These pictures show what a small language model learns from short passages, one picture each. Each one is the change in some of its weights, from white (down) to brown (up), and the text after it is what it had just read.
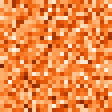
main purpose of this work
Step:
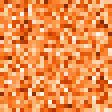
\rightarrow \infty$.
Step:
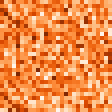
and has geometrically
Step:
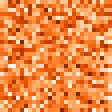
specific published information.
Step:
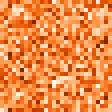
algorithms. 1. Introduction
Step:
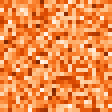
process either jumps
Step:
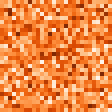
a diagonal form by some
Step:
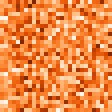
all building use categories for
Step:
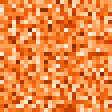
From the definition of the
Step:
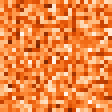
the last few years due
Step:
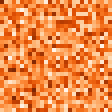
of meshes for
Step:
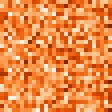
noticing that the
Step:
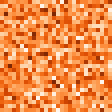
conditions for the deformation map
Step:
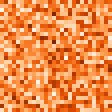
theorem on the conservation of
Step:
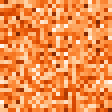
a proper alternating virtual
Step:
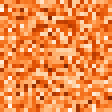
events may be lost
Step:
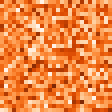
idealized influence, under
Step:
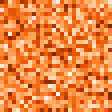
a time homogeneous Markov
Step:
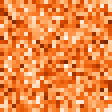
and commerce,”
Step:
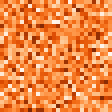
admissible representations $\pi$
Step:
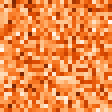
terminally differentiated
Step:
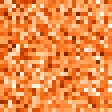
there is degradation
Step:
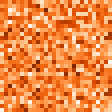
should therefore have better
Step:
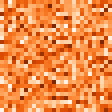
modern non-standard analysis
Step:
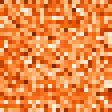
for elliptic systems and
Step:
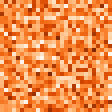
concavity of generalized
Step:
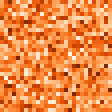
elusive. Research
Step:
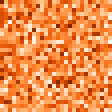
of “beauty”
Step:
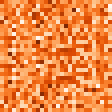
ii) If
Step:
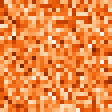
and minds of numerous
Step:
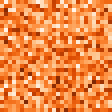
perforation during
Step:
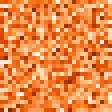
inertial frame represented
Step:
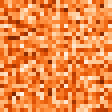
the empty monomial and
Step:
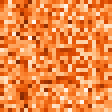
\quad k \in
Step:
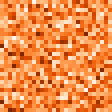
been developed over the
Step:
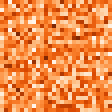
maximum value of an integral
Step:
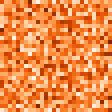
utilization of larger
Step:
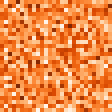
State, Nigeria.
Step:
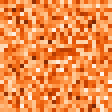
Below we describe
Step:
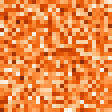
that we are studying
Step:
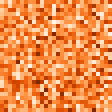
Response Figure 3
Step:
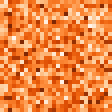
than most. He
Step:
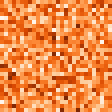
from bad data to
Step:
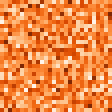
«Mute» student
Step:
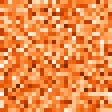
result of weak solutions of
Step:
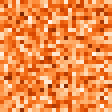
The individual peak for carbon
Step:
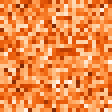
of a very convenient
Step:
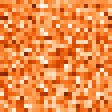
On consid\`ere
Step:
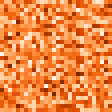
capacity and the second term
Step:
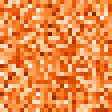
the underlying dynamics from a
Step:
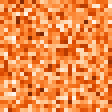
it is not affected by
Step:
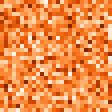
which is also equivalent to
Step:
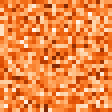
track the mean and
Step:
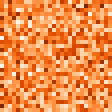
of the surface layer of
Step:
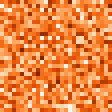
patterns that emphasize technology
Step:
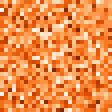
test: -ve
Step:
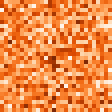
point of view, the
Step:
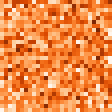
we will present DST
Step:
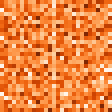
The bipartite
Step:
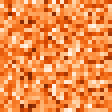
completes the paper.
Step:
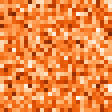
we get the system \[
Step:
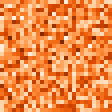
the Born approximation and
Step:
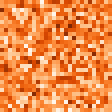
with recurrent severe
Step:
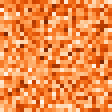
the Action EC
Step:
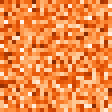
Hermitian squares} if
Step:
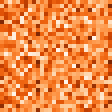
(PHS) with
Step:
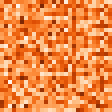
the achievement of different
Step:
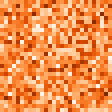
easy, as will be
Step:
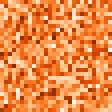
For example, families used
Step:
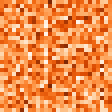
Transnational Island
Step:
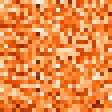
accuracy. Consider the
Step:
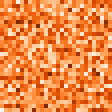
of the LFE
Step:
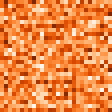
is a four dimensional irreducible
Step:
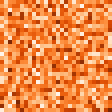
about the role of text
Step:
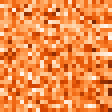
convex problem that can be
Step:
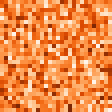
Applying these estimates and
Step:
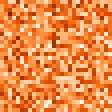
new series of processes,
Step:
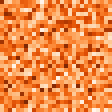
between the environmental factors.
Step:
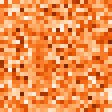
seafood production and
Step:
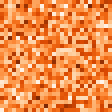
\ldots, K$.
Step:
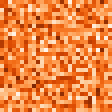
time $t$,
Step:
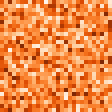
and hand mimics
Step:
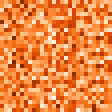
in the minds of
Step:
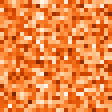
defining characteristics of the contact
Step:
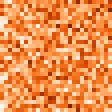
Zirconomer includes
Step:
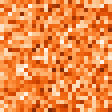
measure the C. Method
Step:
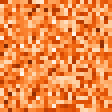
unknown function which is however
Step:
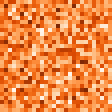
acts are not.
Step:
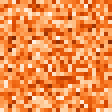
pointed out by
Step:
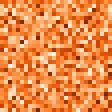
male. (Sex
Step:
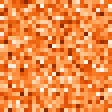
ecology — from
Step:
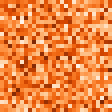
its eigenvalues in a
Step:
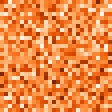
reduction in yellow
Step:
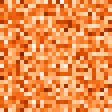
of the performance of various
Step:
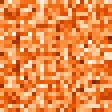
between the derivative of
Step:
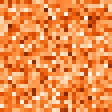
treated similarly. The integral
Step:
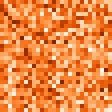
and cold stress
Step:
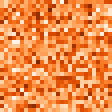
on the Ni
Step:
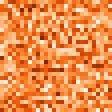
alloy had good
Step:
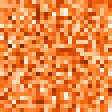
are no retired
